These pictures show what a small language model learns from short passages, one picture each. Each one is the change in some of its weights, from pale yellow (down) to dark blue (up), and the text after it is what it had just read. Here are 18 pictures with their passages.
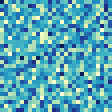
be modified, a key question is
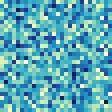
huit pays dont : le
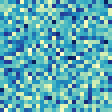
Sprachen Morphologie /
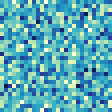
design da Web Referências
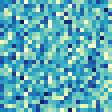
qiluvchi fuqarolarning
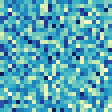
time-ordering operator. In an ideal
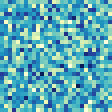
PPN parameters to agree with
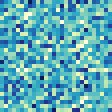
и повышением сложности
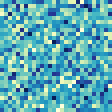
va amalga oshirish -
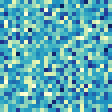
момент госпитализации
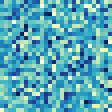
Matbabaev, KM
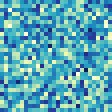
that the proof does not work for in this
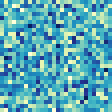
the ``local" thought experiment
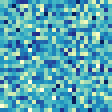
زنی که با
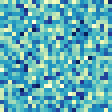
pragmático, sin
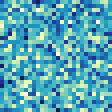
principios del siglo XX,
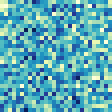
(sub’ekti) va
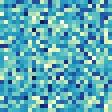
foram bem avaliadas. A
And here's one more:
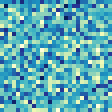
similar equivalence problem . \noindent {\bf
